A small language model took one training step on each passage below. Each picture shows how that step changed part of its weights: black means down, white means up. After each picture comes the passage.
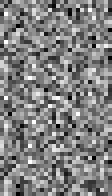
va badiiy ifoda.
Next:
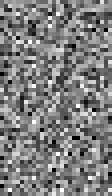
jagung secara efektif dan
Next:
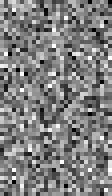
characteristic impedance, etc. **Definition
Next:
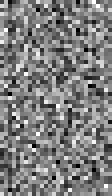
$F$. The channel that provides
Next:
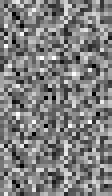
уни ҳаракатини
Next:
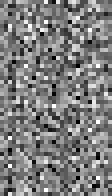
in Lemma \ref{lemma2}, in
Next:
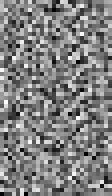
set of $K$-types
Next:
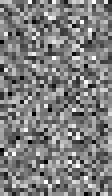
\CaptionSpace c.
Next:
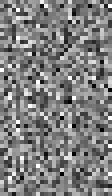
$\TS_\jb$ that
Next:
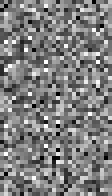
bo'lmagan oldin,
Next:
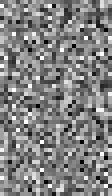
we evaluate these forces on the
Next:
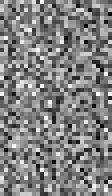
From this place onwards we assume that
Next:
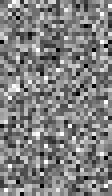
research was supported by National Key
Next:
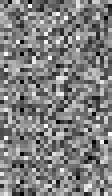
sari chorlagan. Uning
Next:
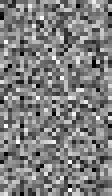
slogans, sentencias,
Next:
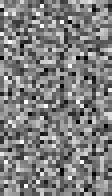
Hasanovna, A. D.
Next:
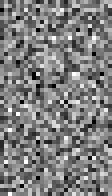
\begin{array}{rl} &
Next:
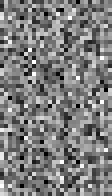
В Україні численні
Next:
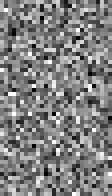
then $\langle K\rangle$ is
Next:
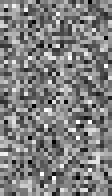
același fază în
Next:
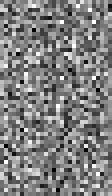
A rather tedious {\sc
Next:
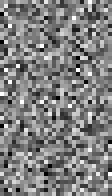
kite. \ \textbf{Proof.}
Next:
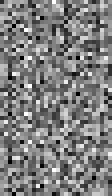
\end{equation} From the
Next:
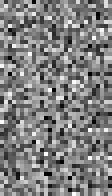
let $\check{\omega}_1$ denote
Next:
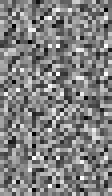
Bannai, Bannai and
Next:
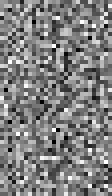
necessidade de regeneração tecidual
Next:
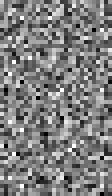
$n+1$ Variablen
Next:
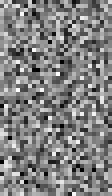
fortalecer las comunicaciones en
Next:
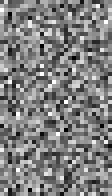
are diagonal. Thanks to this inverse
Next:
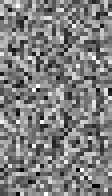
the first few steps, but the
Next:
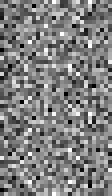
\mathd x \right| .
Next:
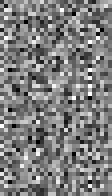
высокие дозы
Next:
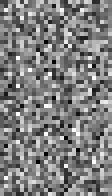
закладів вищої
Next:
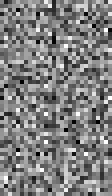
implicit summation formula for the Bell
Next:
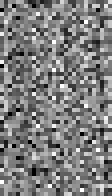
etmoqda. Xususan,
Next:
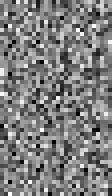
the proof. \qed \section{Proof
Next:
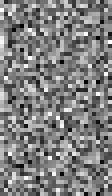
smoothly interpolates the
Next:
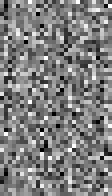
improve $s-m+1$
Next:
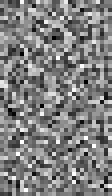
neighborhood of $B$ in $E$.
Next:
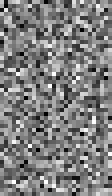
maxsus korreksion metodlar
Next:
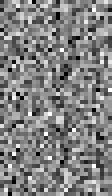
спортивной аэробике
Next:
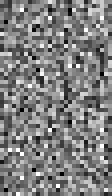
Duración temporal: 1
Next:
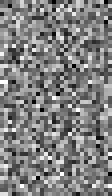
for $E(p)$ to be a
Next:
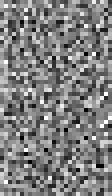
competition interface for a
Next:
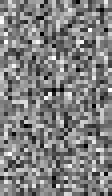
artistic and aesthetic
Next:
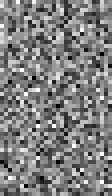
that the $-1$ appearing in the
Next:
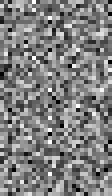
paintings; mineral
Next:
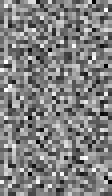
garantir a segurança dos
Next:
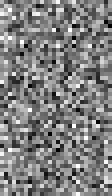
for dimension $n\ge 3$ a
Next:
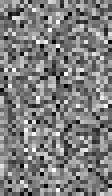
not. It is nothing else than
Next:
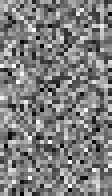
pullback of the class of a
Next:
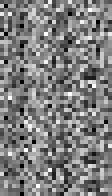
shunday shaxslardan biri
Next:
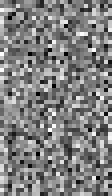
%Here we briefly review
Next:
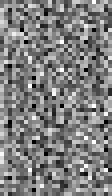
exploration include empirical
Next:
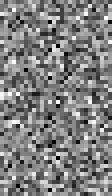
voltada ao transporte de
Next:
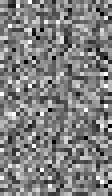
We proceed by induction on the complexity of random
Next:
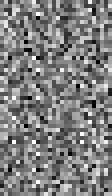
las de polimerización,
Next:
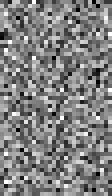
istagi rivojlanadi. Bularning
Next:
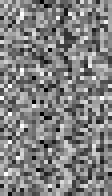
apenas a circulação de
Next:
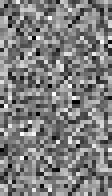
the number of occurrences of distinct upper
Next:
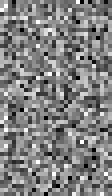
who have foreign students in
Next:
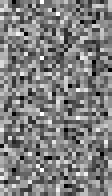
discuss this case in the following in
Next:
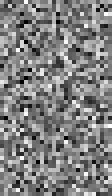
prevalensi masalah mental
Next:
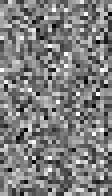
pressionar os ecossistemas
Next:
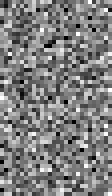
qulay hayotga tayyorlash
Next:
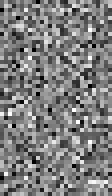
\begin{eqnarray*} & & \Phi
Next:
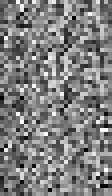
и банковского дела;**
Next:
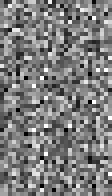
material bilan qoplanadi, bu esa
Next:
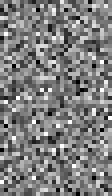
& = \norm{M_\lambda
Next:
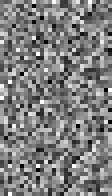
\ge 2$, and that the result is
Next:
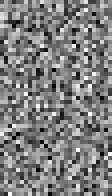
the required inequality. \end{pf}
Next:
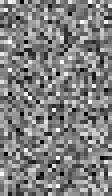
la infancia como experiencia fundamentada
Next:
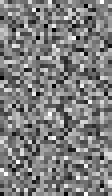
personale e dunque alla
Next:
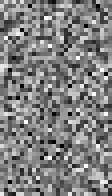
methods fail due to the loss of low
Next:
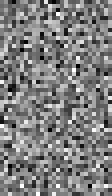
consider $v_{\nu}(x)$ for
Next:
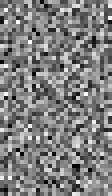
Hence \begin{align*} I_1
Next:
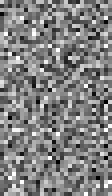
information to permit informed
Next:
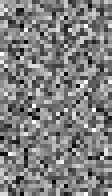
any finite subset of $G$.
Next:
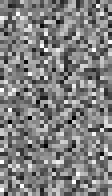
triangulation $T_h$ is
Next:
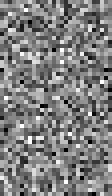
estão na Tabela 3.
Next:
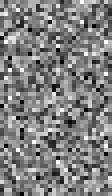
Q. Ilk o‘rta
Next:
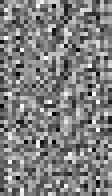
в тщательной методической
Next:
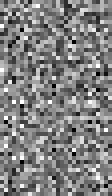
appeared in the electronic
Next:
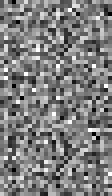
where $ S_e (k) $
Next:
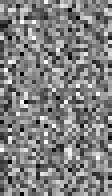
x + 41$ takes on prime values
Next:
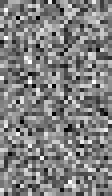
посещать образовательные
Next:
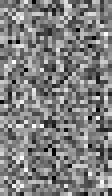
Riemannian manifold or a compact orientable surface
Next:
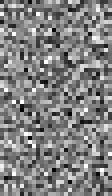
other work published in reliable
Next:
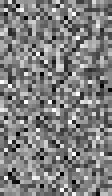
such that $\omega(2Q)\leq
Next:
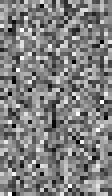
the restriction of $h_L$ on
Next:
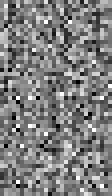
to \eqref{conv-gamma*} for
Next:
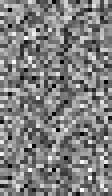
uso de vídeos permite ao
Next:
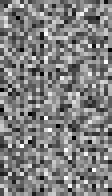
jarayoniga tadbiq etishning
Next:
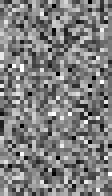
as relações de poder”, ou
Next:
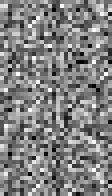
bed at the start and end of each
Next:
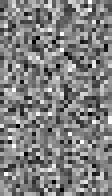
del Ejército Nacional de
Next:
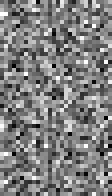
similarly for abelian sheaves. Of
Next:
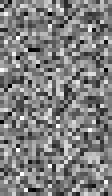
ko'rsatishda o'z
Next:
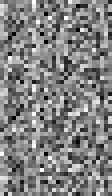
starting and ending at the origin also
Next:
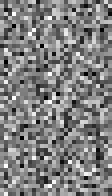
nilai-nilai yang
